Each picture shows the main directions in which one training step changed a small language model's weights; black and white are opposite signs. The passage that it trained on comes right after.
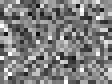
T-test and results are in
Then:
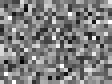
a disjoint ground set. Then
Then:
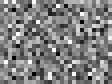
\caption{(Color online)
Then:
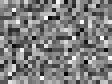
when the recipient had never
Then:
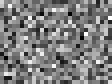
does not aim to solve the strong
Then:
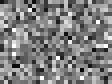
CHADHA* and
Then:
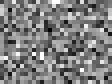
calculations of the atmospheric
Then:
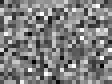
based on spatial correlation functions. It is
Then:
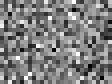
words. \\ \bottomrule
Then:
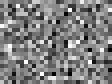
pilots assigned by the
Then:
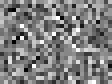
that CFD is recalled
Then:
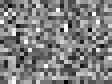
EM-shielding for
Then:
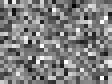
Grover, is increasingly difficult
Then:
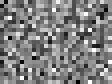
\propto T^3$
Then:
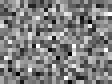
$T_{\rm f}$ linearly
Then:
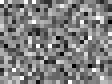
h^2$ calculation.
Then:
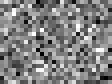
showed that the larval density
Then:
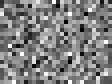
of inconsistencies was found during
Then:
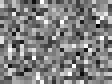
drones mission is to
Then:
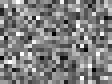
external concentration gradient, the
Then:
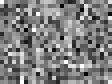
two ends can, due to the
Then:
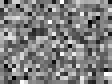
Compared to Traditional
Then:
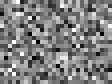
conclusion, the experiment was established
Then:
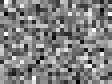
secondary generation centers,
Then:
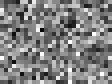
the future. The proposed method used in
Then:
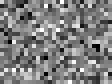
who are interculturally
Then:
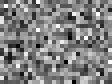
unit cells forming the three dimensional
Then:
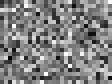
theoretical optical outputs for different
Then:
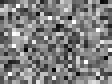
For LMXBs,
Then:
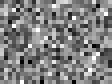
designs (centralized, fully
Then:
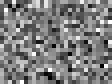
charm quark cannot be neglected
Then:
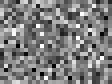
to the beam ($V_r$)
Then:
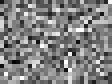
National scenario. According to ARENA
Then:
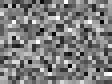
The PC has route information as
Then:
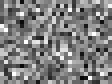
practices that improve soil properties.
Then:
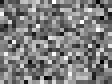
of the second semester from
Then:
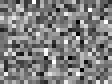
longer atmospheric channels
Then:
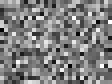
there is a significant relation between the
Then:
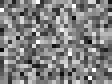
and environmental effects brought on by
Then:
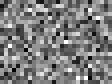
molecules. Above the
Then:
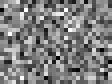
the sliding mode
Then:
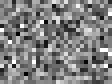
peak is originated from the amplification
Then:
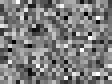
the parameters, $B$ and
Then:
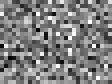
MAP Position Paper
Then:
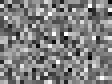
ideas presented here have been developed together
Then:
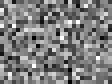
stabilizing hydrogel
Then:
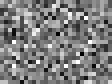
is always observed, even after the structure
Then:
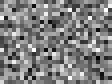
perspective Mufti
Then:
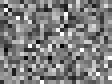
shot noise. This noise affects
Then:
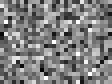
Fig.~\ref{fig3} is
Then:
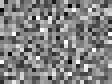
within an appropriate time range. In this
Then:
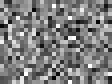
Abelian case, there is
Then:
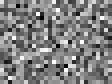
in the combined beams and
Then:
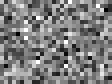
size and optimizer. It is
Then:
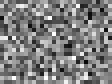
encouraging result of fitting the
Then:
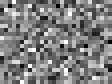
in mother and fetus.
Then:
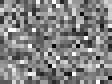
water-based drilling
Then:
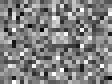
weight in accordance with
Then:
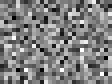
interesting: it distinguishes
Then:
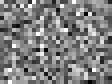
Identified values for the
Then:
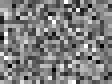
RPE Disruption,\\
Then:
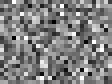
vertical profiles and maps
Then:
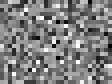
rolled out the new lower
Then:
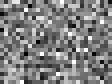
other words the two jets
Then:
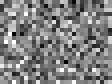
Training Karl
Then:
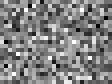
In the case of the preform with
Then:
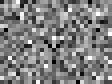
accurately capture the comprehensive
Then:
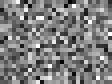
above the knee observed at the
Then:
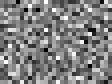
validate the Higgs mechanism of mass generation
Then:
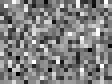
a given set, which is often done
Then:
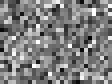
on'' temperature (T*) as
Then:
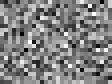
in the fit parameters $A$ and
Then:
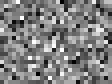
mechanics. In Section 3 we discuss
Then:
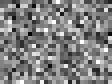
strictly communal and held
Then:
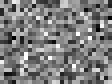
related to human trafficking in
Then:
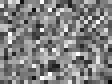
component is manifested through the
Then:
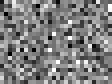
moieties [H-10'
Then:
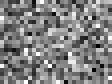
two-regime model. Although
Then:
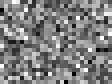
the cluster, followed by a vertical
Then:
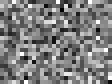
will contribute to determine an new
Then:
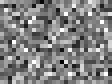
Faranoosh and
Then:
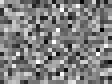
of coordinated water. This is
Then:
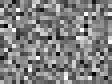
and in bulk matter
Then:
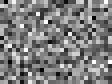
model {\it even in the presense
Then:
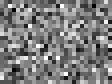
also support indicative classification of
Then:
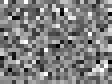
system success are chosen from Delone
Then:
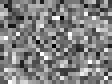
lower panel. The curves for different
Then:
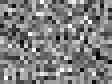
the Scottish Institute for
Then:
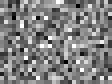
due to rather large statistical and
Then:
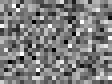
cannot be in hydrostatic balance
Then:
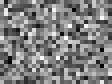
all binary Transformers, including
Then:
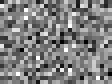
known. Representatives of
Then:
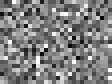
App usage inquiry |
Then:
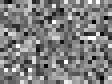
We also consider here isothermal
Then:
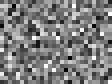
(KL) distance from the
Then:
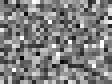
are expected from reconnection,
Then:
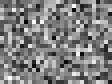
hexane, acetone and
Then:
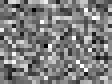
and septate, slightly
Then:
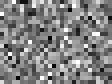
self-efficacy. He
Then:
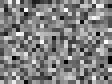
us \begin{equation}
